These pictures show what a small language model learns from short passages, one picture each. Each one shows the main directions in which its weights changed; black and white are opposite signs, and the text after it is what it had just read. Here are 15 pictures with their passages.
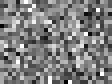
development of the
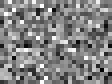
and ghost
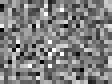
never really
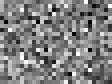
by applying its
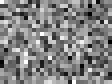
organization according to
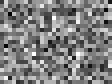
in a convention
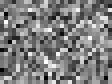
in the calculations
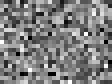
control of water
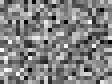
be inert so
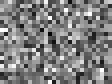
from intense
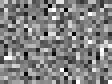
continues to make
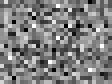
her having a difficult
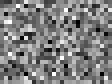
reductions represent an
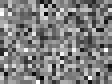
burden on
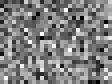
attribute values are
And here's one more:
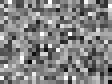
practical contributions,
